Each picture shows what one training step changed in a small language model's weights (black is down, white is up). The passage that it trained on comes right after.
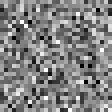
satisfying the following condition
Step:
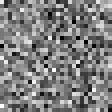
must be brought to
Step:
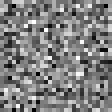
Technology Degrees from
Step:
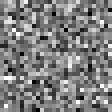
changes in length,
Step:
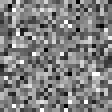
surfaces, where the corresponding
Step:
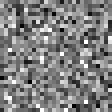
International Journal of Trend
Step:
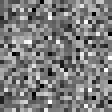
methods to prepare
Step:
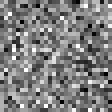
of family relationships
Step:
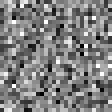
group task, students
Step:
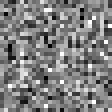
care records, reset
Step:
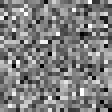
radius of convergence of the
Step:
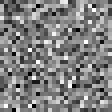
\\ We will now replace
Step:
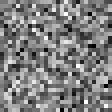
framework applies in both
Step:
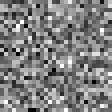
Algorithms Quantum
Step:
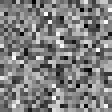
is the relationship between the
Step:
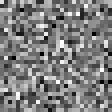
predefined position. To
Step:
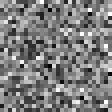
and injectives is called
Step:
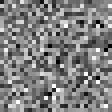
relationship between conflict
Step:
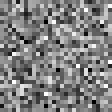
communication channels to
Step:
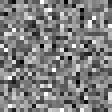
The Tietze
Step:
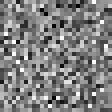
как способ
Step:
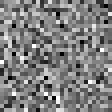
interfacial energy
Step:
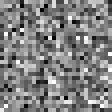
da Saúde.
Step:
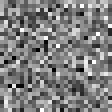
workshop in
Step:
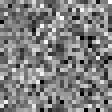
the data in the
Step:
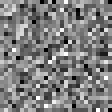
down one square on the
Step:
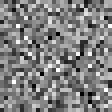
the South Equatorial
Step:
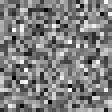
a significant economic burden
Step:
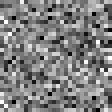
was partially supported by
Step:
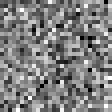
the device:
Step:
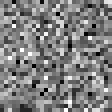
greatly, modern
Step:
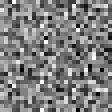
number of formed
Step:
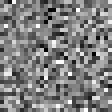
con el fin de
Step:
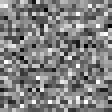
hal-hal yang
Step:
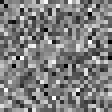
reference solution can be
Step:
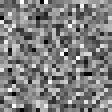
compartirlo porque
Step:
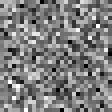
that one can find
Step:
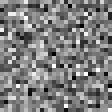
on the boundary. It
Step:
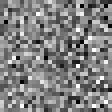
together in \S
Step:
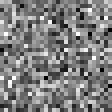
square constructed with nine
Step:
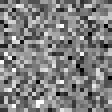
un conjunto de variables
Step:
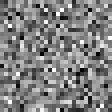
includes students of zakat
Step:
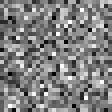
TDIU ITI
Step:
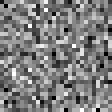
$B$ be any
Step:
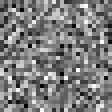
висновок про
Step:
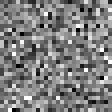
to the problem such as
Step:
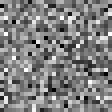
of patients to be at
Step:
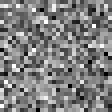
el conjunto de
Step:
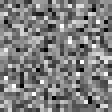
have advantages in terms
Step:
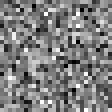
changing completely the reason
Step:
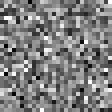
implementation of tokenized
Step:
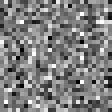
via ambulance is
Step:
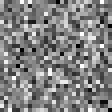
of the most unstable
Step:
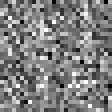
clusters & t
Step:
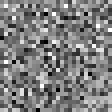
usullarda olib
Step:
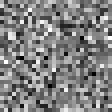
be made arbitrarily
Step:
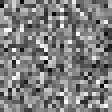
topics which have
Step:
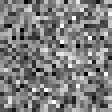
on $G$, and
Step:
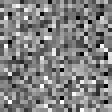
\includegraphics[height =
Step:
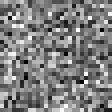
describe the main reflected
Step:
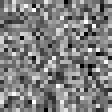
the creation of modern
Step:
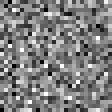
best parabolic regularity
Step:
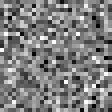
tempo de prática em
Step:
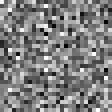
species. Further, we
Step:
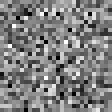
first to third tubes
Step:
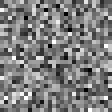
is a domain of
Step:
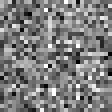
converge to }
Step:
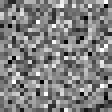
Traumatic Brain
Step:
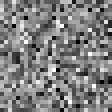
field of fractions
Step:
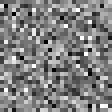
have the same internal
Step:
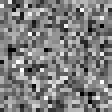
the following proposition/definition
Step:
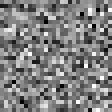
vida, ela se
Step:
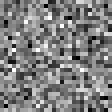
*Proceedings of
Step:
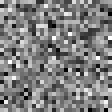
respondents of the study.
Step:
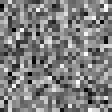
of paramount importance
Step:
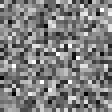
low. The high
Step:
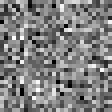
cellules de dimension
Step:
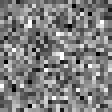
steroid might have
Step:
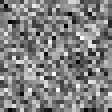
and the user can
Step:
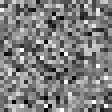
design method. For this
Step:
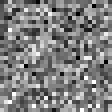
obtain% \[
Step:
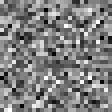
this extension. The extended
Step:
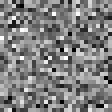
pori più
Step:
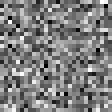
simple roots, then
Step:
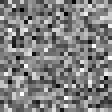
its inverse Fourier transform,
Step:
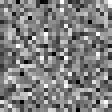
dan tujuan
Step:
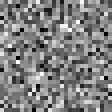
we notice that the
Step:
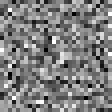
n$. We denote its
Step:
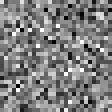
stochastic control. Future
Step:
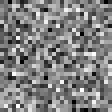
Nelson, &
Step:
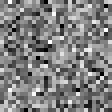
based on four interrelated
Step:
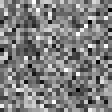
and with the notation
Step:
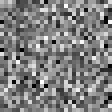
та переживання в
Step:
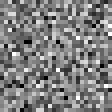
sites to enable inclusion
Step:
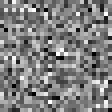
extrapolation domains.}
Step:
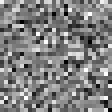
the sake of
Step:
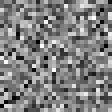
be divided into three
